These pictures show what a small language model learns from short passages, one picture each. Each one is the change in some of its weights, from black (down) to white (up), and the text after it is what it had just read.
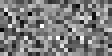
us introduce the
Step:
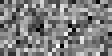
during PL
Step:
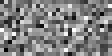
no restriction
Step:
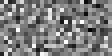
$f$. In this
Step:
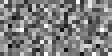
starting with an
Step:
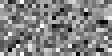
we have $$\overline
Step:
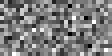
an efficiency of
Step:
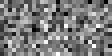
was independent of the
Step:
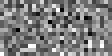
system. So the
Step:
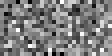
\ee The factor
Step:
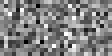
INR of
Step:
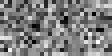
ensure less than
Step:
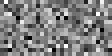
Extending the
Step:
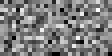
a behavior
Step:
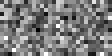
vacuum condition
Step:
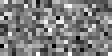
& \textbf{min
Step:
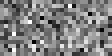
not applicable in
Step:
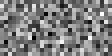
while the other four
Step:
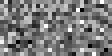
can be written
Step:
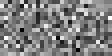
presented, showing
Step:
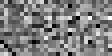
on the basis
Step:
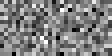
plotted as initial
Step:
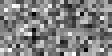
of sharp
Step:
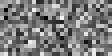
typical variance
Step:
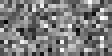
resulting data sets
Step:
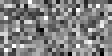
norms for
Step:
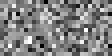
three reconstructed
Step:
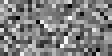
In this paper,
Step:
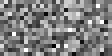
compute its symmetric
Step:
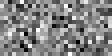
we have \ben
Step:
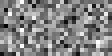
and for $\gamma
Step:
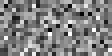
From our assumption
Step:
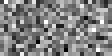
\hline $M$
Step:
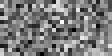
dynamic interactions
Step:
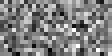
will be used to
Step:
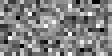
By induction on
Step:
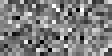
We construct the
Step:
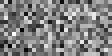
have studied
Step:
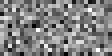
filter is shown
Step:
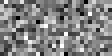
Moreover we have
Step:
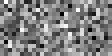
Upper bound of the
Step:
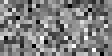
In order to measure
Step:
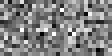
class map. We will
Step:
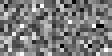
those which have a
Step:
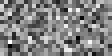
the technical
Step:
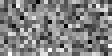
considerable attention
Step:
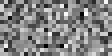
the mode functions
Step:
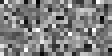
\newblock Solution
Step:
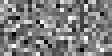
In this context it
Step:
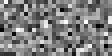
formula for spherical
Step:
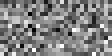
rest to a
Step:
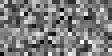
of research,
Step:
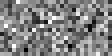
whether they
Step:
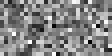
on the spacetime
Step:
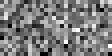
control LPI while
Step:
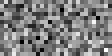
construction of the
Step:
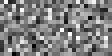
$G$ and
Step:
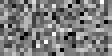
by Abrate
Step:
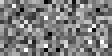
Leja points
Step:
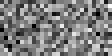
significance is
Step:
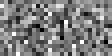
and operated at
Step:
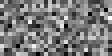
constraint and unable
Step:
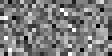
substructures such
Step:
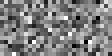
to the radial
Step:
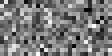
(G); but this
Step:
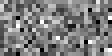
These are the same
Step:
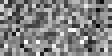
the unit sphere
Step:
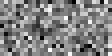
0$. \item We
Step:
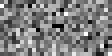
due to $\Delta
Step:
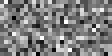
in Subsection
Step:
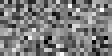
contribute two positive
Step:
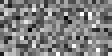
at least $1
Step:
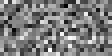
used in calculating
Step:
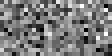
derived &
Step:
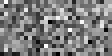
model the false
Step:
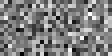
use with SVM
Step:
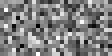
includes the
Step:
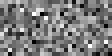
discussed and the
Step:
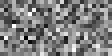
the resource
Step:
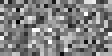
a function $f$
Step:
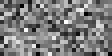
integration in time
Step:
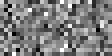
\circ g$. The
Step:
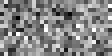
Faculty of
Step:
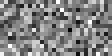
when detecting a
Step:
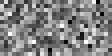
the QRW
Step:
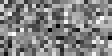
the two-dimensional state
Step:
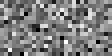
number, $\delta$
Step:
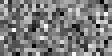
can be set to
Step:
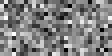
using only optical
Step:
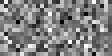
key theorem,
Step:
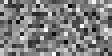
neighbors and
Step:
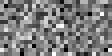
first discovered
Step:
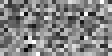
of the last
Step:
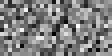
equalized across
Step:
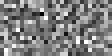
the norms of
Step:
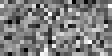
and shows stability of
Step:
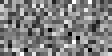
p$ becomes
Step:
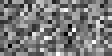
output feature map
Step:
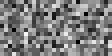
by the density of the
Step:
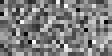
usual space and
